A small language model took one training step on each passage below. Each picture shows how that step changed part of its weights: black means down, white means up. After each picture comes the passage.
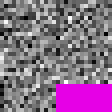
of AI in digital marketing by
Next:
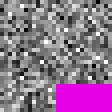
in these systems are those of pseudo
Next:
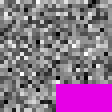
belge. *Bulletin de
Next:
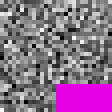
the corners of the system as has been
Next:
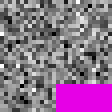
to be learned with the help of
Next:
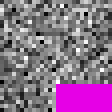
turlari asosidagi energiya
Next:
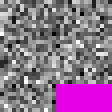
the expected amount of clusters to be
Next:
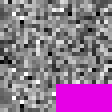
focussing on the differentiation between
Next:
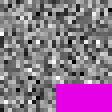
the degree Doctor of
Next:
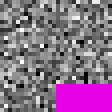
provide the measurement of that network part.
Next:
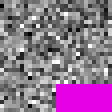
va uzumchilikni
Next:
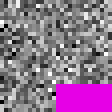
nominal $D^0$
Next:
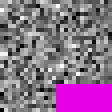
PB-I, and that
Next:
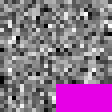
que vão desde a Educação
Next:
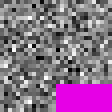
of the community nursing, and in
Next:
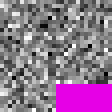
letter we will discuss the properties of
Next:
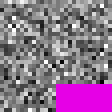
some randomization subroutine to
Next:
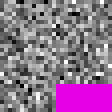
Utrecht UMCU X
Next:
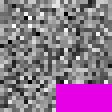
in homes and industry, has
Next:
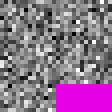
previsto se presentaron 13
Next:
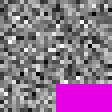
and experiences of climate
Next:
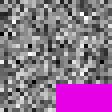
the polarity is of the opposite
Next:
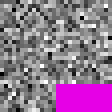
velho, e, quando a
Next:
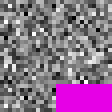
and rational thinking, women
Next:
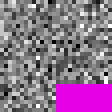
ser ofensivas em um evento
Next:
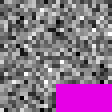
FWHM values of the peaks
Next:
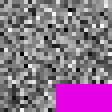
mesmo potencializar as
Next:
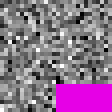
medical devices Category
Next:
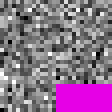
map application. The detailed introduction
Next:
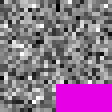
[15], the optimality of the proposed
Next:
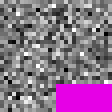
(lower panels). The shape
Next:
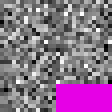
hayot kechirishiga
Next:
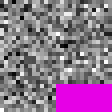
\in \mathcal{X}$ be a
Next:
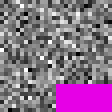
quanto à capacidade técnica
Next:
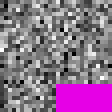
2 and 3. We find a
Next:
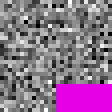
fusion scheme to combine the
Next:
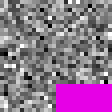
Peer Reviewed On:
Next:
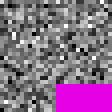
Forces and the Possibility of
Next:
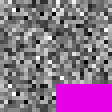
entre 2 a 4 semanas
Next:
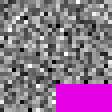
and Thermogravimetric
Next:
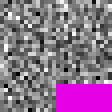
and Obfuscation:** The
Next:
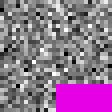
is much larger than the conventional upper
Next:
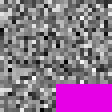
the formulation of natural laws so that
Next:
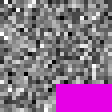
a OGC definition service with
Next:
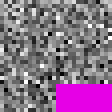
mirrored in the clinical
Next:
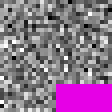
atmospheres due to convective
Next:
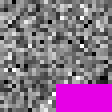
het bestuur echter de
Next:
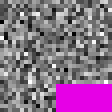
the center of the star. The
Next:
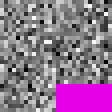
an'anasiga ega
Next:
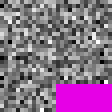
be accessible for everyone,
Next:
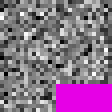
keyin yana bir bor
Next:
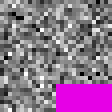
Journal of Nursing Studies*,
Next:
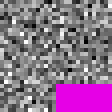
design systems whose architecture is
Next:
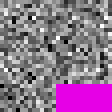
of speech and language, and
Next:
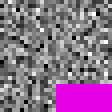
an open debate about the possibility
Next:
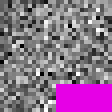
\providecommand \EOS
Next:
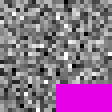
alojamento institúcie
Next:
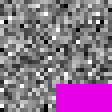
This itself involves two steps.
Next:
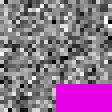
about 64% of industries in
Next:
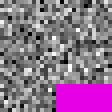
a spectral density $J_{\alpha i
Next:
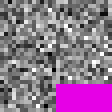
trading. It’s providing
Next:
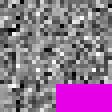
HCs based on digital assets and
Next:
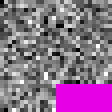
Cen has taught us that
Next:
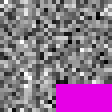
quântica através de uma
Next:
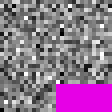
consequence of the above correspondence is
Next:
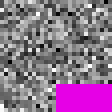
Normas para la Gestión
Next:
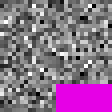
computation TEE Trusted
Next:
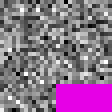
і пестицидів
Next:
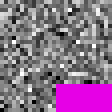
the scalar DM scenario of this
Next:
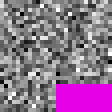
from the survey – is a researcher
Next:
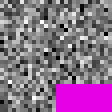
oil market dynamics, and possible regime
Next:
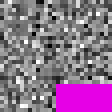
tashrifida chog'ida
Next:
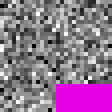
assets; and *Balanced
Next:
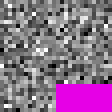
a compreensão do risco e
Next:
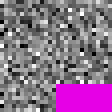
in equilibrium. Let us
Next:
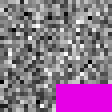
Afrique Foundation and supported
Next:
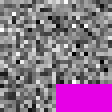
theory are discussed, and an example of
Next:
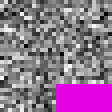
L.E., Murphree,
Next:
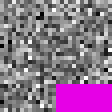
macro prudencial
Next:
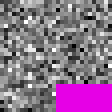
Summary and General discussion
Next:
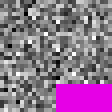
review, and editing.
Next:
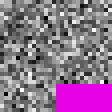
status of the pathogen in the
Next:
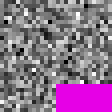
the mass ratio of enstatite to
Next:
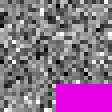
Kalit so'zlar:
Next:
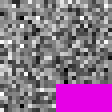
*Izvestiya AN
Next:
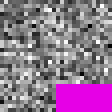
этиши қийин,
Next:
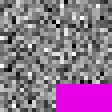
relations among measurements, states, and constraints across
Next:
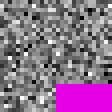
sadoqat ruhida
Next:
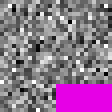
$q_i$ is the
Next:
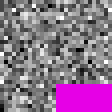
iterative solution of the equation
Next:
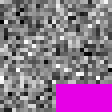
is presented in Section V.
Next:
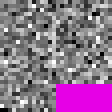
Areas: *Engineering education
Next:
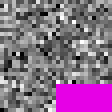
maintaining social stability and public
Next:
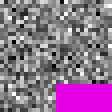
can be linked to a variety
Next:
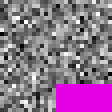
and FC configurations. As a
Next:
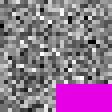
of pilots (bottom
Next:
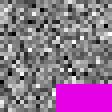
(This can be proved by a short
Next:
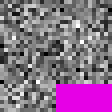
mashhur shaxslar
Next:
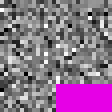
there will be delays in the pose
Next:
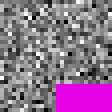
expense. Also, the usage
